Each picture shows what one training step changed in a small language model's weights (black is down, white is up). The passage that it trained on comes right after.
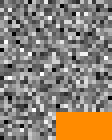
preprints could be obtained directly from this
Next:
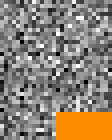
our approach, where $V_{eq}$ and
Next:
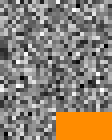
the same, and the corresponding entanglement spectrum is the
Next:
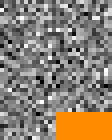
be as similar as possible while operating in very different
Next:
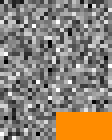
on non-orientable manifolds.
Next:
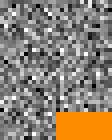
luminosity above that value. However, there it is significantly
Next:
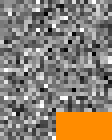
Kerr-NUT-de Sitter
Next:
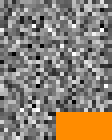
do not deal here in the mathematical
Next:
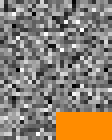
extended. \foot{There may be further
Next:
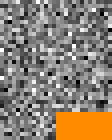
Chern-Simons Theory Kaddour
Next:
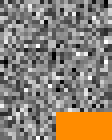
of well defined operators, such as currents.}
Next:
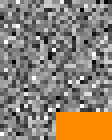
for granite and other plutonic
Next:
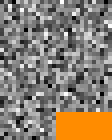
level of critical, and a pre-defined
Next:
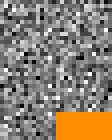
is that it works well with large sparse
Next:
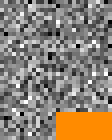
is allowed to depend on $m$, making
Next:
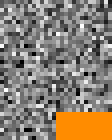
flexibility and efficiency compared to the more
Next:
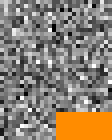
region. The thin-shell solution provides
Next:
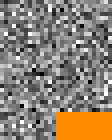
$\epsilon_q \sim \sin q$.
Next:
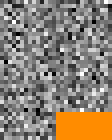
which are governed by the center of mass coordinates
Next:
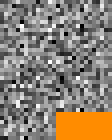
by an exponential law, \mbox{Equation
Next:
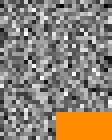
one or more physical mass ensembles to
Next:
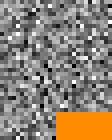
\bibinfo {author} {\bibfnamefont {P.}~\bibnamefont
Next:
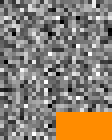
variety of different proteins. Thus, the
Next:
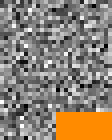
momenta configurations, thus obtaining a system of the
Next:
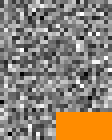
refer to this model as Model-08. This
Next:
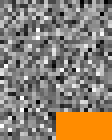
each N-gram, its hidden layer output
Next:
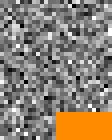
lowest hashtag entropy (during
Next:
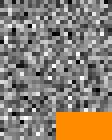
or with Profiled side-channel
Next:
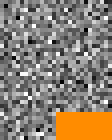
analysis was carried out on the ONS
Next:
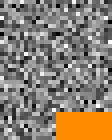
ensuring the interrogation times satisfy
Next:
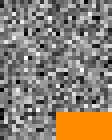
approach, allowing us to understand the atomistic origin
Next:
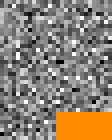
\eeqa respectively. We assume that the map
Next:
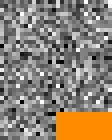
remains to determine the matrices $B$,
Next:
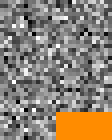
monomial multiplication on each entry)
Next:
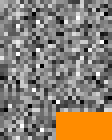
\end{eqnarray} There is another point of view
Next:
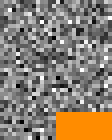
theoretical \(MR(H)\) dependencies measured
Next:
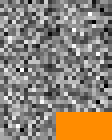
the readout layer can also be optimized to
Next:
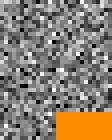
that the approach also works well for fluids of
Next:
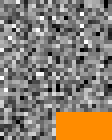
Forecasting and control*,
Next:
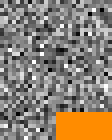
the solar neutrino spectrum. For simplicity, we
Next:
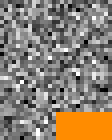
resolution up to $k=4.8 \,
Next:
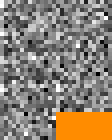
The bulk NdNiO$_{2}$
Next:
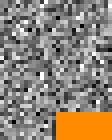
Because the mass functions we use are taken from
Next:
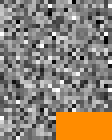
language models,'' \emph{ACM
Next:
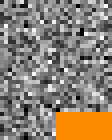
University of Kent, Canterbury,
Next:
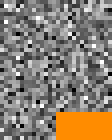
position, the absolute value of compressive
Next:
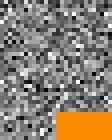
to the time-over-threshold of the
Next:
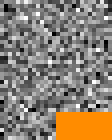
effect of collimated outflow (ii) the
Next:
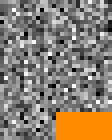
reliable, indicated by the enhanced noise fluctuations
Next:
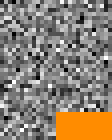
periods close to one day which are difficult to
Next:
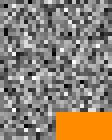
other in $C^2$. The multiplicity
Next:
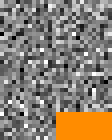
$m_{i,Q7}$, the effective
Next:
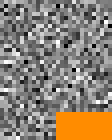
wonder whether the data can be better described at
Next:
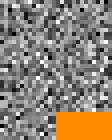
to acknowledge support from the Carl
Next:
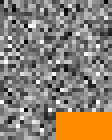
tray~1 during one of the shaking
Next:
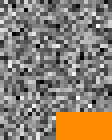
to emission of photons, and its characteristic variation time is
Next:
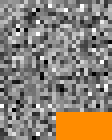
\begin{align} {P_e} &=
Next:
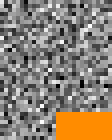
disc gas. Summarizing, the
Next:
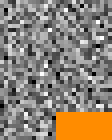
$$ \\ (3) a linear frequency filter;
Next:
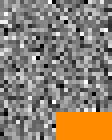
metrics are computed exclusively over
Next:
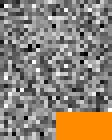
a Young-type fringed intensity
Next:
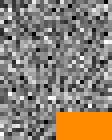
photon pairs as well as its entanglement capability.
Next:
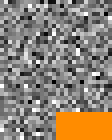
for unlabelled nodes in the network without first learning
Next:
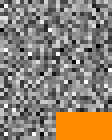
the reduced decay width ratio $r_\tau$ is
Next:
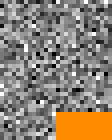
exceeds the pinning potential and the
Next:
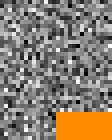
transmission capacity is enhanced.
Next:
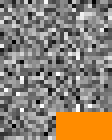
until the threshold of the size of the data set
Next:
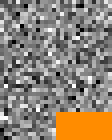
vanishes asymptotically, has no magnetic
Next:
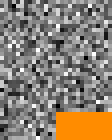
\pi/a$. The band dispersion plot in
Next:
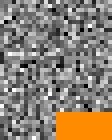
number of subsets, each assigned a hardware
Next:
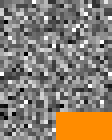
| Numerical simulations of the optical thermalization process
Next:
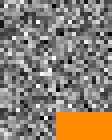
the proposed control strategy. \end{abstract}
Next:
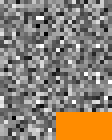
the VSHPIC algorithm, including the
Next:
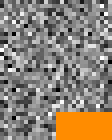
it useful to rewrite Eq.
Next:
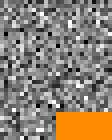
one examines this problem within the context of dispersion
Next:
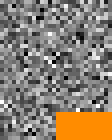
while the rest showed roaming mediated
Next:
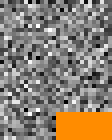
above is an overview of the risk analysis
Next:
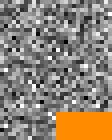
algorithms are presented here for both the seller and
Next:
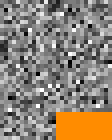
But after the pericenter passage the
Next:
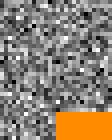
$\bxi(t)$. Due to action of
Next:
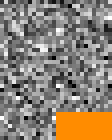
has implications for how reciprocity's
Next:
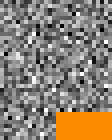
computers. Several techniques have been proposed
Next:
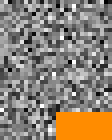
in 2015, using in this case their full
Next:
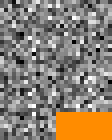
shifting contours and taking residues. The
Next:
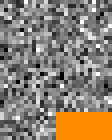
spectrum that are due to Cosmic X-ray
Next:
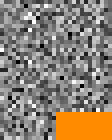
the density of vortices, which are
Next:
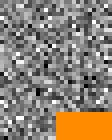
\bibitem [{\citenamefont {Perez}\
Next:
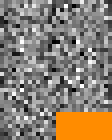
profile of accreted matter does not affect
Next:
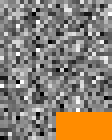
\end{equation} This result is valid as long
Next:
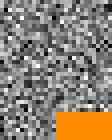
= 0$ imply that $\pi$ is a
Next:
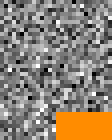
types? A traditional stellar-evolution
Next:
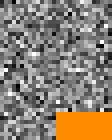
tracking of key pair usage to prevent
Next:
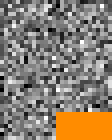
expansion of the universe (see, for example,
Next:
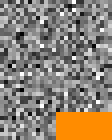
the site energy to be the energy origin and the
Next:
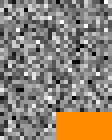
at different densities, $r_s$, and
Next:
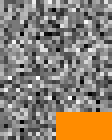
magnitude to $\sigma \sim 10^{9}$. The
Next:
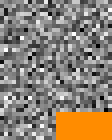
The obstruction rings are placed
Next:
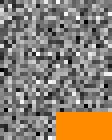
strength of drive. By contrast, in
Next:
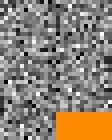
to be initially displaced from its potential
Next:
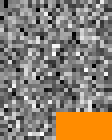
well beyond the standard calculations of cross sections and angular
